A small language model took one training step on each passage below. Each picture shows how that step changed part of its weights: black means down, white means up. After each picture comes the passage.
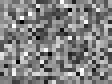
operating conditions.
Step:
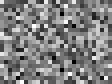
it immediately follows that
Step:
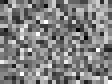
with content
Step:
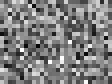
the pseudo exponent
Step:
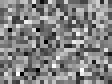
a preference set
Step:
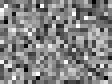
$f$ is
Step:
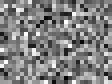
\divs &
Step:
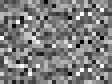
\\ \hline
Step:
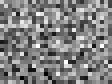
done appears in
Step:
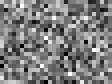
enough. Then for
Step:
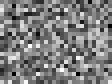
us consider a space
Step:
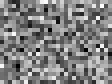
To address this,
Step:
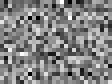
exists unique way to
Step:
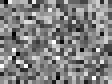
to find examples of
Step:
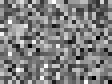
correspond to the map
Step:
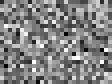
by Chae
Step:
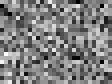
by an integral
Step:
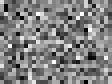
\medskip The next
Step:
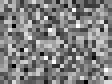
{\sl classical.}
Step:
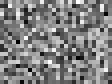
construct $W
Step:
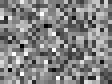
Lagrangian dual of the
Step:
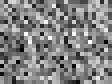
that $\int
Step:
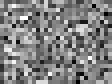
particular, recent work
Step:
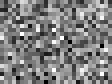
vertex and contains
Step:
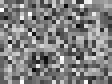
the number of times
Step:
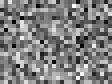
1 at points where
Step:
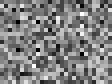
so, we may
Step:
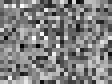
not empty, then
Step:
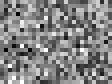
filtration is that the
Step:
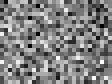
equivalent to the
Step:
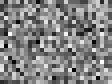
proof of Proposition
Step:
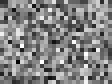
of the edges.
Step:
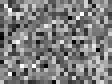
\leq n,
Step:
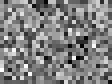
three matrices appered
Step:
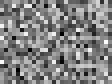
ensures that the numerical
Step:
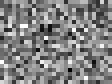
generated, it generates
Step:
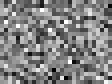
Belt for
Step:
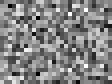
a bipartition
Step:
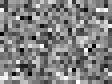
free module (with
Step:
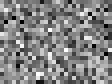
Mapping from
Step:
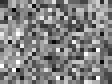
of the magnitude
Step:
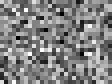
family of not necessarily
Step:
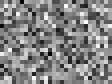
interface elements interact
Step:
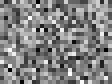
In particular, the
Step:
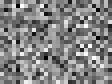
evidence. Such
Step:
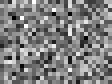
pressure, which is
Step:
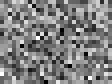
the collection of
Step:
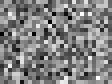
- \gamma)
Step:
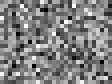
G}$. By Lemma
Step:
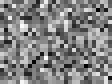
predictor can be
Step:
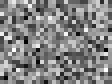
$G$ is
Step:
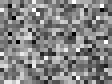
begin by giving an
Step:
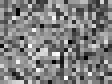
Locally we
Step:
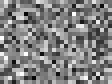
shall apply the following
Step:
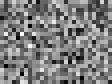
curves be isomorphic to
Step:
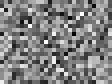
0 \quad
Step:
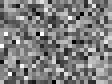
\n$ was
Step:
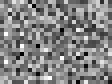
the optimal control
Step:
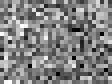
determined by the actions
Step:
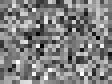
complicated functions are
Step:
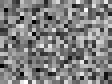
of order at least
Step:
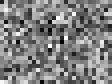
always respond by
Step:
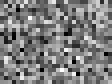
be a dendriform
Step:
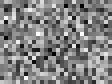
an immediate consequence of
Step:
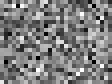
above. \smallskip
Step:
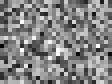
theorem has ample
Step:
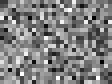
sum of the angles
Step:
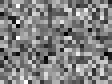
images using sparse
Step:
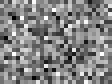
constant, which leads
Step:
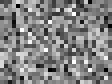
most $\epsilon$
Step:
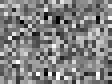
marking algorithm described
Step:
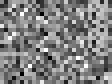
equation with respect to
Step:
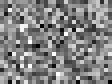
oriented random segments of
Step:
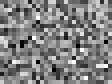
is classified as
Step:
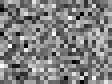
\blem The mapping
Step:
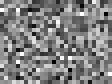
if we have
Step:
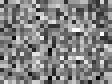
Since by assumption
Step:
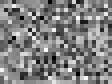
are positive definite,
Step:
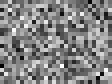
and proof also work
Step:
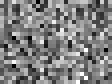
Indeed, in
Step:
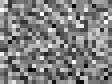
was shown in
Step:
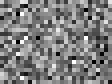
duality patterns in representation
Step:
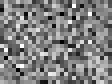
3 \mid
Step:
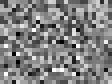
has a canonical
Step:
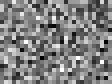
they satisfy a local
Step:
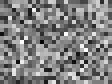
in this equation.
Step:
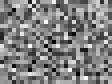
are used for the
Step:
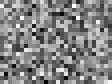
aid of the
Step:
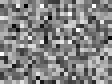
has been treated
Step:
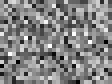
that $\mathcal
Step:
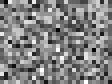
to the modeling of
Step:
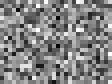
other hand, if
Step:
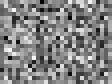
particular, establish a
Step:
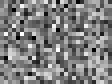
to be empty.}
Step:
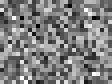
the MDES
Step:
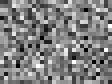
in faster and
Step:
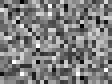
is as follows.
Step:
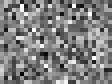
2$. Then there
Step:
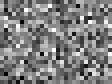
substructures in
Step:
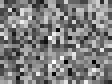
hybrid algorithm}
